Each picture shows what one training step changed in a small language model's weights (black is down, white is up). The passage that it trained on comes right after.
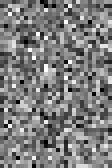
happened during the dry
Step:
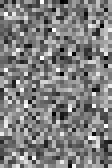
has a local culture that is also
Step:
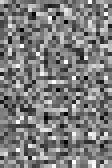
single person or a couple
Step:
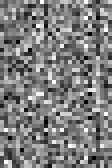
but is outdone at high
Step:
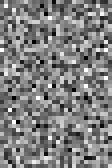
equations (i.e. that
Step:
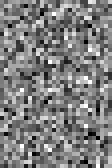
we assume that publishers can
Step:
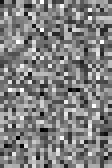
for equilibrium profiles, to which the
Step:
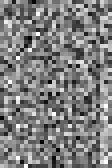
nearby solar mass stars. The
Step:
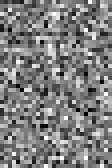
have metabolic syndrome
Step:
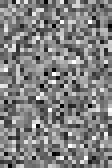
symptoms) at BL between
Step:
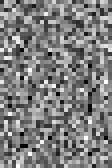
values of both slow wind and
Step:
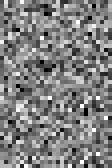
We "move" the
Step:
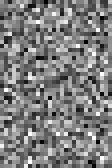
university. The college must
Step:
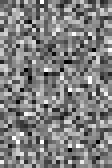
the names of urban objects
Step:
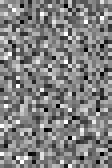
only if $N$ is
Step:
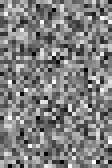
Although here we consider a simple
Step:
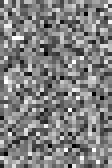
fluctuations in $pp$ collisions are
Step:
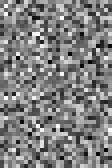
violate isospin conservation,
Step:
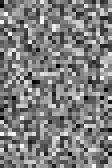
an optical line to transport the
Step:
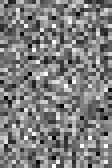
a certain predefined event.
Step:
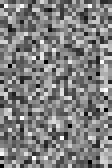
not provide an historical period simulation to
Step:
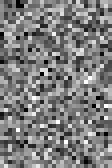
Webster's Dictionary
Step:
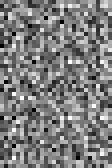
knowledge of the school students regarding
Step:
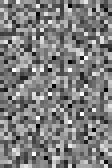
the points where the wave function in
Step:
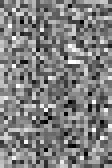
of $\boldsymbol{\theta}$
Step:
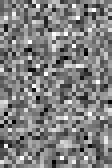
others, is contracting
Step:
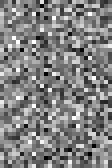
for instant in FeCo based
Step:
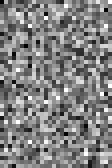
to literature providing supportive evidence
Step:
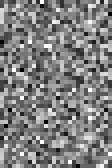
spinor of the nucleon with
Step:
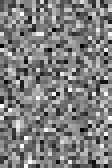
the fundamental histories. To higher
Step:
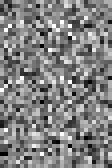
points (encircled,
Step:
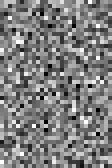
from the Iron Age in
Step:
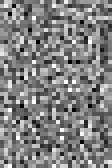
change of some external parameter.}
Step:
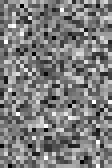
In addition, it enables data
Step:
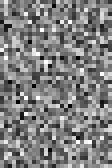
and Foldscope’s
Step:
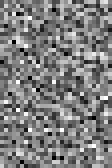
law is obeyed from
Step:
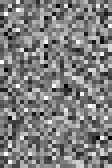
our proposed data-aware simulation
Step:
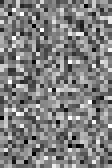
of the two representations, one can
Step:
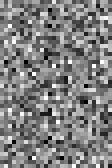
entropy depends only on the energy density
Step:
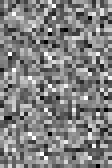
Information Engineering, Chinese
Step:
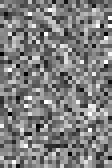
post-buckling strength provided
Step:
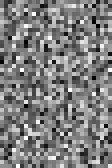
explicitly in the three regions.
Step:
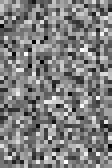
to shout out whenever they
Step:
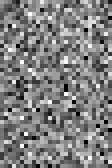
ovarian torsion were
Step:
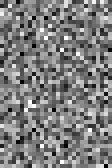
NICU admission. The
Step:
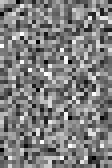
successor at this hour so suggested
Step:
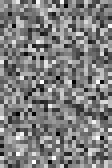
indices for user-specified
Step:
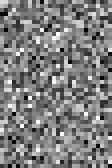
synthesised with the same procedure
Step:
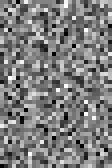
linoleic acyl groups;
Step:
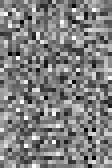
$\pi$, as shown in
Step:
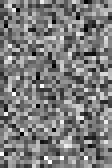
The twisting angle is changed
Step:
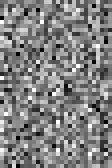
evidence that electron densities determined using the
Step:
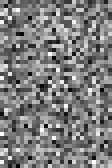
one another with an interval D
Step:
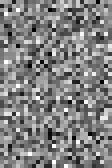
windings of a nonlinear
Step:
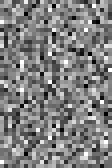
that was 2.59 times greater
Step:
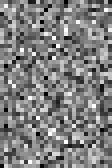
large percentage of expenditures
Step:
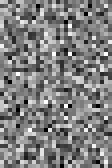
\bibnamefont {Thewalt}},
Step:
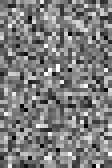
the right side. Small deviations
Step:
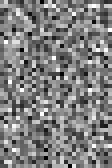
has similarly been observed in
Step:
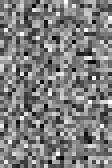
work hours had limited influence which indicates
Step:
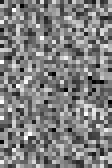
of users or developers.
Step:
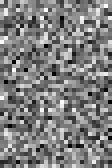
status of RN-dS
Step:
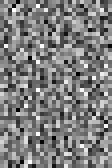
surface composed of amine groups.
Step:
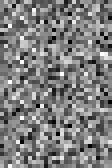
barrier term is comparatively small
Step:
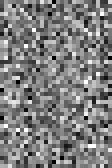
This is feasible because the dimensions
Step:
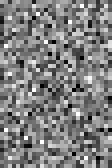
data. Hitchin gives this
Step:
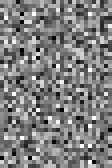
matrix of bosons with a
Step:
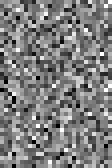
The digested sample was analyzed
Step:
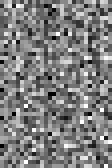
These activities may be due to the
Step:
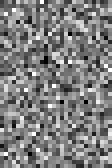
the CO optical depth is shown for
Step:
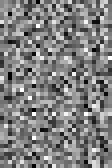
that can move images back and
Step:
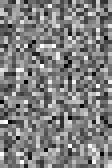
use the protocol to (a)
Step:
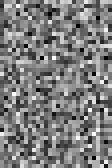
It would be carried out in a
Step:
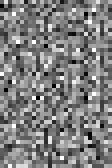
countries but in India it is effective
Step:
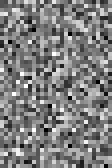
the inter-band transition from the
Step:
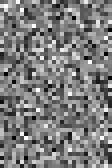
wt.) administered orally
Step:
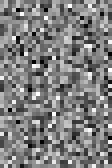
(in group3) are with
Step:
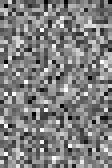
the implementation of the reward system
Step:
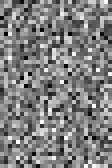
severe they judge the same
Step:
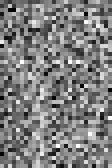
different attitudes towards foreign language teaching methodology
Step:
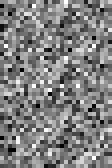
enthalpy eigenmode
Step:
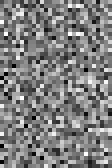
of the healthcare services shows that
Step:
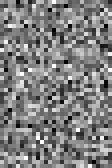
a responsibility that is borne
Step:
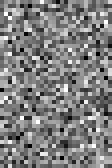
this is indeed possible, with $
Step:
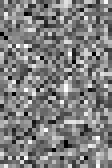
pairs, one is led to the
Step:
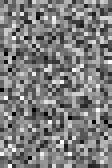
Second, the current system only
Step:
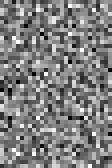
in the panel with cosmic
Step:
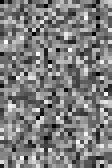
which includes casting,
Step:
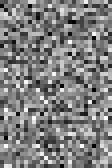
is the Fermi velocity. Nevertheless,
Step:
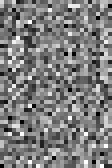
some major challenges related to oral
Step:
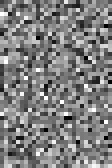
C-odd exchanges
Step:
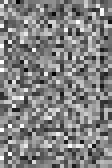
number of remarkable results:
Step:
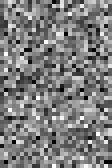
While we assume the system lifetime
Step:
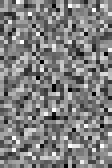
by the insertion in the edge
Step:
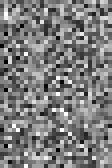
Hamiltonian system's phase space.
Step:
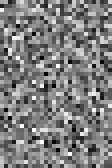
solid lines through the data in
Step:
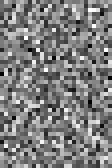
modules. Through the interaction of
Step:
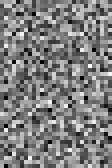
step in pathogenesis is
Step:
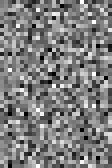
satisfy and can they be solved to
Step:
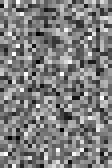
The contributions are as follows:
